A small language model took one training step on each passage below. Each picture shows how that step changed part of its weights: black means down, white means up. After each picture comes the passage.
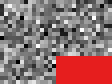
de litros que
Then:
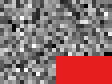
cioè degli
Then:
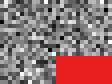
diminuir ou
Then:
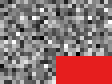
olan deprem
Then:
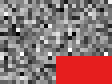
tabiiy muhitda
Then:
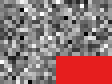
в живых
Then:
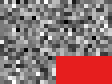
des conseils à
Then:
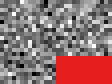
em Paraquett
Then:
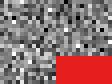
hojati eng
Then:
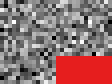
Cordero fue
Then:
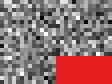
aux besoins des
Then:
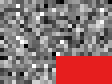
los niveles
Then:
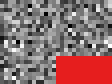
chłopów do
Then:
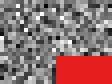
los modelos de
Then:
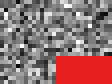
ses besoins.
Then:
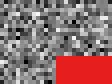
da ação consciente
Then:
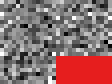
3. Ирхин
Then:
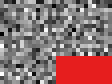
Participation in
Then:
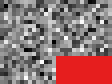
jamiyat iqtisodiy va
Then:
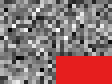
Qodiriy asosiy
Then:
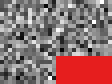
1. Провести
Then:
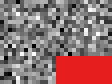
les administrations
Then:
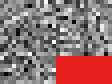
страны, но
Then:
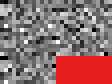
barqaror bo'lib
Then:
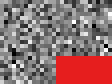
При цьому
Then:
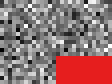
tourism in the
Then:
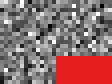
los pasos para
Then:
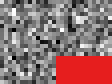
курсі з
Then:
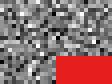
de policía para
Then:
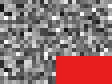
годов, ни
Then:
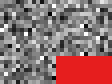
в утренние
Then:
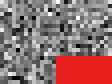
плотность. В
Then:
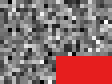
на закупку
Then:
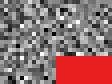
turadigan boy
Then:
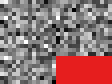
5 meses.
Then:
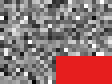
forte reprise
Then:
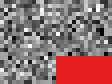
– in kosmischen
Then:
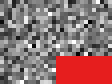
the Center for
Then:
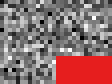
contexto, é
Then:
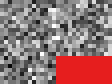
a number of
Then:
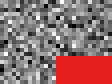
de la organización,
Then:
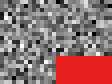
u axborot
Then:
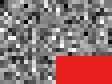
роль ЦЕ у
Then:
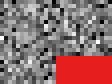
utilizando los
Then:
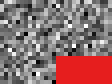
pacientes con una
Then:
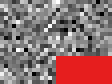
B. Phenol
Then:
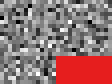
den Kashouder.
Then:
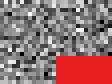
Maqola oilada
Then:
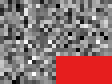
Die thematische
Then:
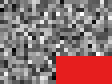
notamment pour
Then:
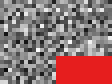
va Namangan,
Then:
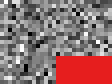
qualidade de vida
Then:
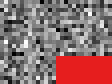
amalga oshadi.
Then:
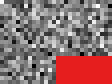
иной степени
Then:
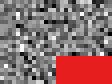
y la visión
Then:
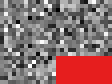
were justified
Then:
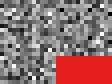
на него при
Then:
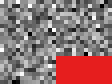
de evaluación del
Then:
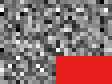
les genera una identidad
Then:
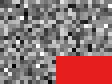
que causam
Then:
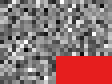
Article ID
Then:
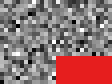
первого и
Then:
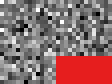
приехала к
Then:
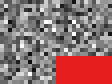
relation to the
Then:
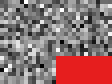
dengan mengadakan
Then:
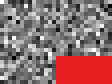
в культовой
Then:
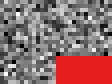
la experiencia en
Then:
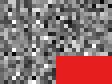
con la medicación por
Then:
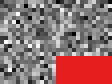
menores, já que
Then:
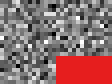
precisa una
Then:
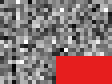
profesión, el
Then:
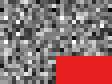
la période
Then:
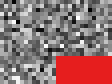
condition tragique
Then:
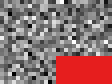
leur survie.
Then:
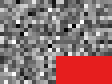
От каждого
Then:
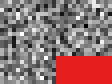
una parte, el
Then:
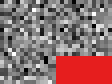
disso fazer um
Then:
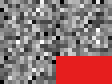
las colectividades a
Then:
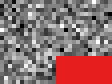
дилатации -
